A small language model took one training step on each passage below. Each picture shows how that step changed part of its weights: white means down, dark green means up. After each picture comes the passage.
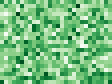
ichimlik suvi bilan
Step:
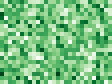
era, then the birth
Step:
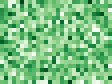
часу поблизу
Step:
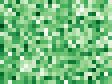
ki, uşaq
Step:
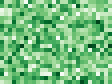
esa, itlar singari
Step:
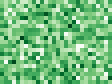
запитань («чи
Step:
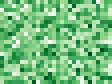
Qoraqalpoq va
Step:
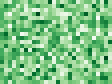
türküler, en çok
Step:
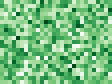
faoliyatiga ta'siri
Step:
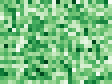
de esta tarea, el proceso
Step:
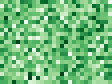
the United States,
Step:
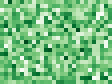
forman*) yaitu guru
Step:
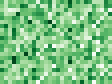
yang mempengaruhi
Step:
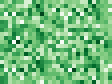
содержания лизинга в
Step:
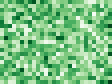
Planejamento e Operação,
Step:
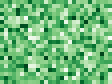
humic acid application
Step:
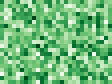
serviços de proteção à criança
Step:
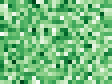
*Culture for development
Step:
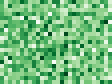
terwujud dengan dengan
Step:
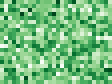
o la que implica menor
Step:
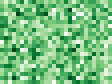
бир нечта турдаги
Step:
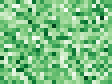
ahamiyat kasb etib,
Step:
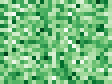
системы. Таким образом,
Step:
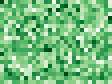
su defensa de la
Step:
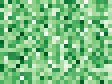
analyzed. This approach is
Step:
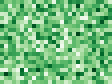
nachgesagt wird, sie
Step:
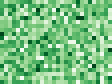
чтобы обеспечить
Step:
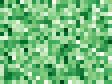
de Matemática en la
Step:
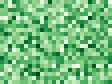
por tratar-se de dados
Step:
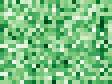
dinamismo presente dentro de um
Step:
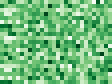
línea]. Disponible en:
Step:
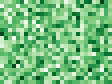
ранения, имеет время
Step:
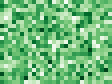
ameaça. Nestas
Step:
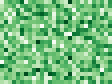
после удаления
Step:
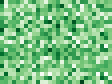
bloglar agar boshqa
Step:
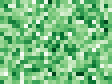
prinsiplariga erishish
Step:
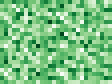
SANOATI VA UNING
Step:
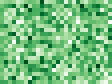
При таком развитии культурных
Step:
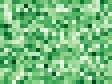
estudos incluídos nesta
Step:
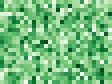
ordre du jour
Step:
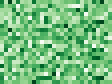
agio gevormde
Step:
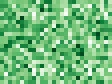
aylantirish, shamol
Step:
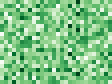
в том числе и в
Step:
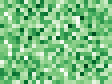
различий в новых
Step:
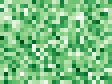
não encontraremos dificuldade
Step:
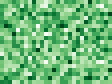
Universités du CAMES)
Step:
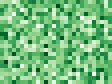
Бандурка А.
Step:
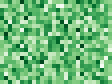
19 FINANCING THE
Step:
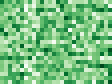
va ichki siyosati
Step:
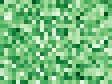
dos distritos criados entre
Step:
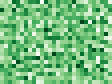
of extra-devotional
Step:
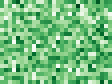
aikana. Ylä-
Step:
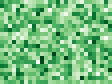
boriladigan alohida
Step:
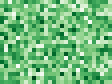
nafaqat muomala
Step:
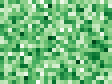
le scorbut.
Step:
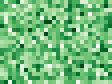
gullaridan steril
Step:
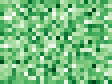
Были приняты
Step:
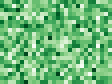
amnare, tehnica
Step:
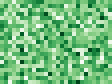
Разом з тим,
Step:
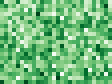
va boshqaruvi organlari
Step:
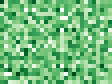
rečeno sem v
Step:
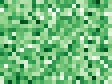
Tomo II. Buenos
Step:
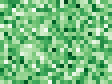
in normative legal acts;
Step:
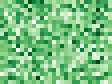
их сложным характером и
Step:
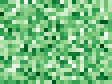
ishlari bu boradagi
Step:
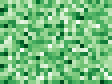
переходом до складніших
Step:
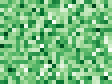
elemen lainnya. Dan
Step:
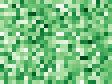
составляют $111
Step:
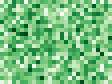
материальных и нематериальных
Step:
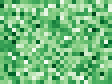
tez o'sishi kapital
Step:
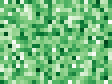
dem Mutual Recognition
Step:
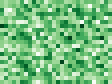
своїх статтях він
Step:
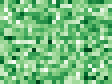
que o atendimento eficaz
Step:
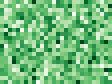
quando julgar apropriado
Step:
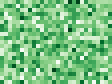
в которых возникают
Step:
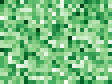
Programa Nónio e os
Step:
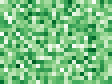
ТП; - системный
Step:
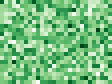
object of research is 13
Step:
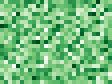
Sağlık Bilimleri
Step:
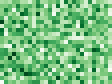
to individuals, especially
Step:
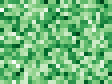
Mothers Singh
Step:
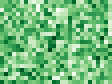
los Reyes nazaríes
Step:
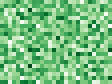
медицинская база данных в
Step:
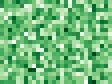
sismici spetta
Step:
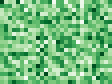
detallari va holatlari
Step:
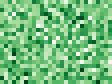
що книжність мала
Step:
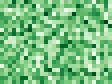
yang disesuaikan dengan
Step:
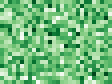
falta de métodos de ensino adequados
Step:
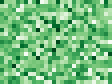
ǵana uyqasqa
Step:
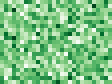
testi sonuçlarında;
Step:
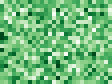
Марка; стар
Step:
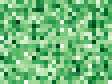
te rooskleurige
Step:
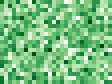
russa para pesquisar o
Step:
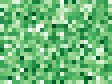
março de 2005**. Disponível em
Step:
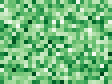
criar sistemas de geração
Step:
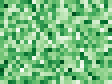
memengaruhi struktur
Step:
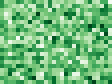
shakllantirishga yordam
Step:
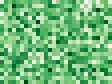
practice of foreign
